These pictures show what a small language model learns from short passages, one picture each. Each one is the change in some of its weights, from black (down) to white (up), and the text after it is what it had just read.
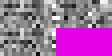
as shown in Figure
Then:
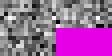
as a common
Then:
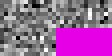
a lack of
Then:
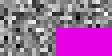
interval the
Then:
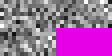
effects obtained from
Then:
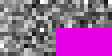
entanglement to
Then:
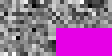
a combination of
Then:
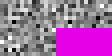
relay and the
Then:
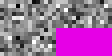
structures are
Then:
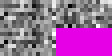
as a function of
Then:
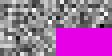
form $h
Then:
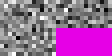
$B$ is
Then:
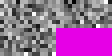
is possible without
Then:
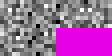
that are point of
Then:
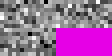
leakage of
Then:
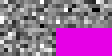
& rectangle
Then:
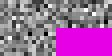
allows. The
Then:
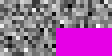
performed through
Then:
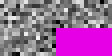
our Universe is
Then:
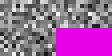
complete, it
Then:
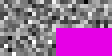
\item most stars
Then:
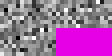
and perform analysis.
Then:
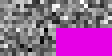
share a
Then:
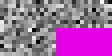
network structure retained
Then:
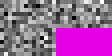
the prior
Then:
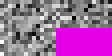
shows some performance
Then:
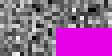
will prove that
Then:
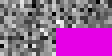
to finding a
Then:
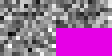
move as a
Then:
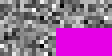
colour space,
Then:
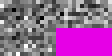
the behavioural
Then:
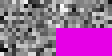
a typical
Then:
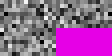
In July
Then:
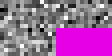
way of
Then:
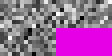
discussed and
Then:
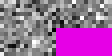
transition takes
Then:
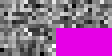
the action of
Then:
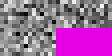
This central
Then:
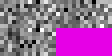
averages in the
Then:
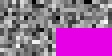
in flux,
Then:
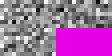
where $\bm
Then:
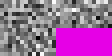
the required local
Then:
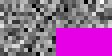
inspired by
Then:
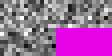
of lines in the
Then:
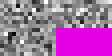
parameter $\beta$,
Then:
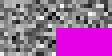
important results, could
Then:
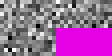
has been introduced
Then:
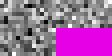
It also represents
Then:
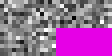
Although the
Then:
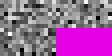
the initial measurement
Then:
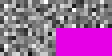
second rule
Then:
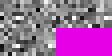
obtained with the two
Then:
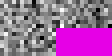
with increasing magnetic
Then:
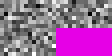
the sums of
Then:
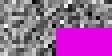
magnetic correlations between
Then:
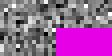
one {term}
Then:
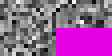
et al.\
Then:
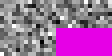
also need to
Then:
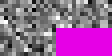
weighting is
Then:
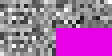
condition and the
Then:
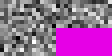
significant disorder.
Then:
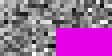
this means a
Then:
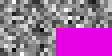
low temperature and low
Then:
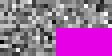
we observe
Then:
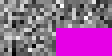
their active
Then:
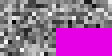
all the galaxies
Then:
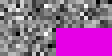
and supported by
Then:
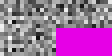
which results from the
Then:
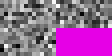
the disordered
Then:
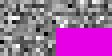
our previous work on
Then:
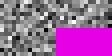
identity is
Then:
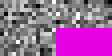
the snow
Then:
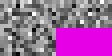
are invariant
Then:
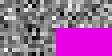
bear a
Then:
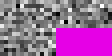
not reach the
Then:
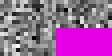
an effective resolution
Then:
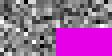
- Popov
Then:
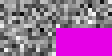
main features of
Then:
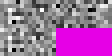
which previously has
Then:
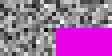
image of the
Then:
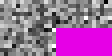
coupling must
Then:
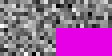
start time into
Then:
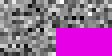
photon energy of
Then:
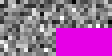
User or set
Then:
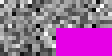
was also obtained by
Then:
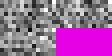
to the set of
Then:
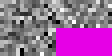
match up
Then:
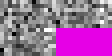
in the density
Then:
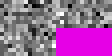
a pure state
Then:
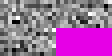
particular, the
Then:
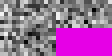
there is no
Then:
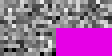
or that the
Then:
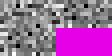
are thus not
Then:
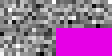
and the paper
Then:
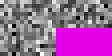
is a function that
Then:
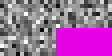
tens of
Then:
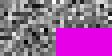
the noise
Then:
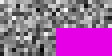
leads to an
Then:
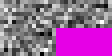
but this time the
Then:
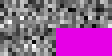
of trends
